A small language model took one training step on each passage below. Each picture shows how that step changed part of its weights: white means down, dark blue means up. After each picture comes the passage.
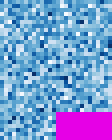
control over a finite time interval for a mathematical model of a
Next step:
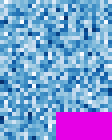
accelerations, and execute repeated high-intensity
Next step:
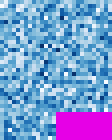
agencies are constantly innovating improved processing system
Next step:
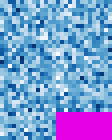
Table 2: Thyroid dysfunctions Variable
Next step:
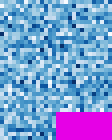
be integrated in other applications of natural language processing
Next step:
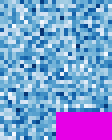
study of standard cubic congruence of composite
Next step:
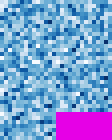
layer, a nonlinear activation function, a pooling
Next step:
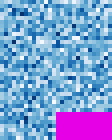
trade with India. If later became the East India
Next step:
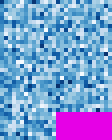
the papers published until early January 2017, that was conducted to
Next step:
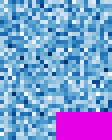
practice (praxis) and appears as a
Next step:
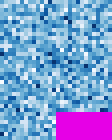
the lake, every detail has a story in them,
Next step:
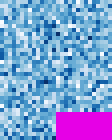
5 input size. The results of the model are depicted
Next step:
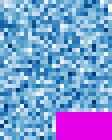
people feel confident that they can access charging infrastructure as
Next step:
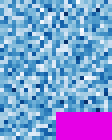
approach based on identical pumping power criteria is
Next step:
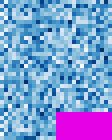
B1G1, specific time, and specific card
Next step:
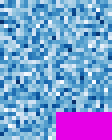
crystal plane characteristics, to the subnanometric
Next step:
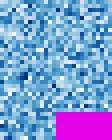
different ionic strengths at 25° and at different temperatures
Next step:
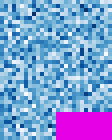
professions. Burnout probably has always been a problem
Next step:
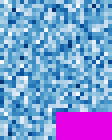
while in the higher areas in the early years mainly tall
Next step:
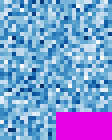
in vitamin A. They should also be aware of
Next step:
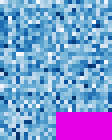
and angiofibroblastic tendinosis
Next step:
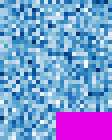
(Mrs.) J. A. OZA and
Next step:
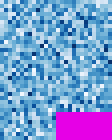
tensions etc. To overcome this long-standing
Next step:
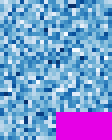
in the transport sector, be defined in a user profile and
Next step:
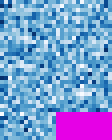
the factor that significantly determines students' SDL readiness is
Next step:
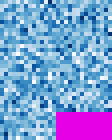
the researcher would use to collect data and permission was
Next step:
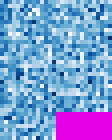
and restore genetic diversity**, such as
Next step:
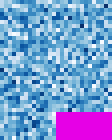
Keywords: Antioxidant, Phenolic,
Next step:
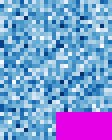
_____ Laos Currency ISO
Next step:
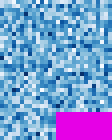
reactions and/or microbial infection, the process of transamination
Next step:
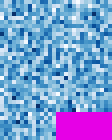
this method: 1. Functionality of language material
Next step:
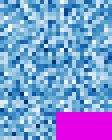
hotel management should utilize the effective and efficient management of
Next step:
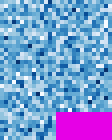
the resistance force as a quadratic function of speed with an
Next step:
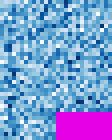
and the discriminant validity test. The results of the
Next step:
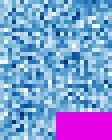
in the residential sector, as much as in manufacturing
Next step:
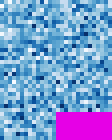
fluid culture and sensitivity revealed *Staphylococcus
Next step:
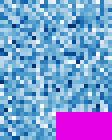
thoughts on cryptic deficiencies in other
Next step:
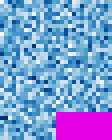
obtained based on Figure 3, where the impedances of
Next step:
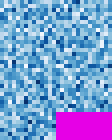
the topic of Kaposi, but the residents
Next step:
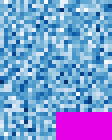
as such may be useful in cases of emergency. While the
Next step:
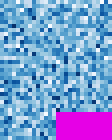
tackles the autonomous detection and restoration of
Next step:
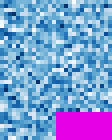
carry out the study. Key terms: *Digital
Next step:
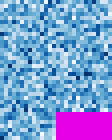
the formula that is given in adaptive genetic algorithm. Do
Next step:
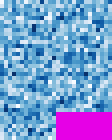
person's condition of feelings built during service consumption.
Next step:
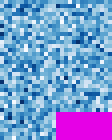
SOTA State Of The Art IWT
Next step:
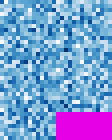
observed in summer (up to 1.48 on 10
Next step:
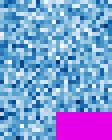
becomes urgent. The complexity of this category lies in
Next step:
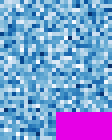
work in Switzerland due to the economic boom
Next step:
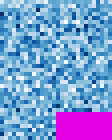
serpenti, il melanismo
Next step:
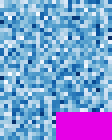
come together in this way in the concept of atmosphere, then
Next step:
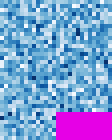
was 37.1% due to individual human error.
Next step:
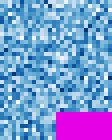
concept of mass exchange as a force-space uncertainty
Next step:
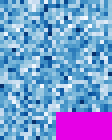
the total labour force by sex 2017 Source: She Figures
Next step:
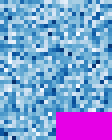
of the educational process towards developing school administration practices, so that
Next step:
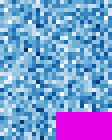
+ \epsilon}, \quad r \doteq
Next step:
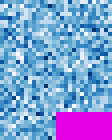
The main objective of the study is to analyse the trends
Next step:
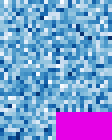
of data collection, they did not introduce any conflicts of
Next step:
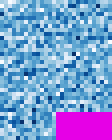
girls undermines the effort of the government and
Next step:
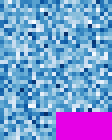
evaluation of UNFCC climate change adaptation projects Presenter
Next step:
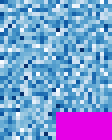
was convened by Laura Fisher, and
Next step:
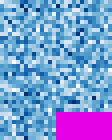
identification of fish food species in gastric of
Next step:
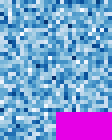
dyspnea and was unable to
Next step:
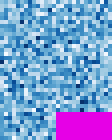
the archive as $\Lambda^b =
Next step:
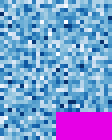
This article examines the pragmatic interpretation of
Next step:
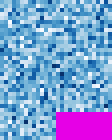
the forest stand, lying deadwood,
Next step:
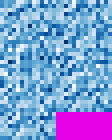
review. ONG: data analysis, statistical analysis
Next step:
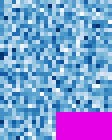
diametral plane and examined under the optical microscope.
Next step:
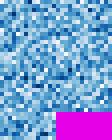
and concentrator is permalloy. The magnetic strength of
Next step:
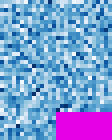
the respondents' level of standards. Since it has been
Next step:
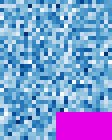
presence of wind shear than of wind misalignment.
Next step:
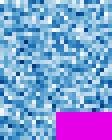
industry to maximize its financial return. Getz
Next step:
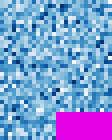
joint exploration of artists and scientists,
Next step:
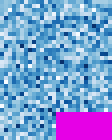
is influenced by several variables used in the research, so that
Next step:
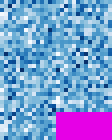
log No log available Filters No log as no
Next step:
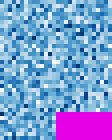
least congested node for data transmission. When 2
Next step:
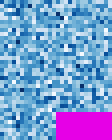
acronyms D Deliverable DV
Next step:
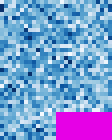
can reduce the quality of the fundus image. To reduce
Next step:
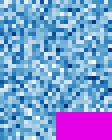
methods of expertise he uses; the application of the technique not
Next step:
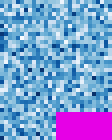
in these patients are varied in postoperative period¹⁰.
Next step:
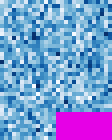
with similar studies from other parts of the country. The
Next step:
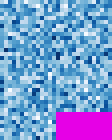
[8] a comorbid condition for the black
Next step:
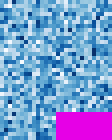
– possibility, probability, suggestion must –
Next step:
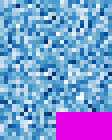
Keywords: *Forecasting, Data
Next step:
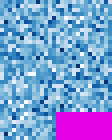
consciously perform the necessary tasks, and learn about
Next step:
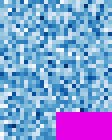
to obtain the data in the study. “Artificial
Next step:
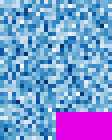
conservation treatments, with major elevations in the emission curves
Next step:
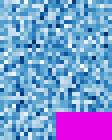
to the “educating human” the task of forming
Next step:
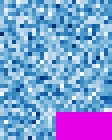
evaluation. 5. To justify the feasibility of
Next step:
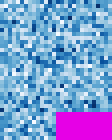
the number of participants need to be increased to statistically assess its
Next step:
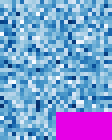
use certain terms. You may have a different definition based
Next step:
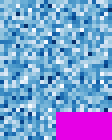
constitute 17.2% of operation hours and manual
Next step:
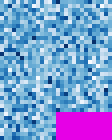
[3]. Recent studies also found that mHealth
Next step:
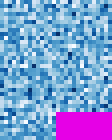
discussed. Recent research on issues like beamforming,
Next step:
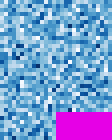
building before deconstruction. The open plan achieved with the
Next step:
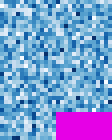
tests are performed on the laminates subjected to
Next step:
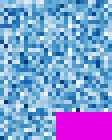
healthy load to continue operating dependably. Fig-1:
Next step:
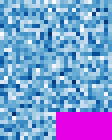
his loneliness. He sees no
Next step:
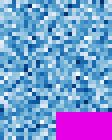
of two users versus SNR with
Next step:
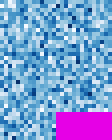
become more technological centered [1]. Educational institutions,
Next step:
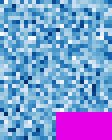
(equal to the number of groups enrolled in each
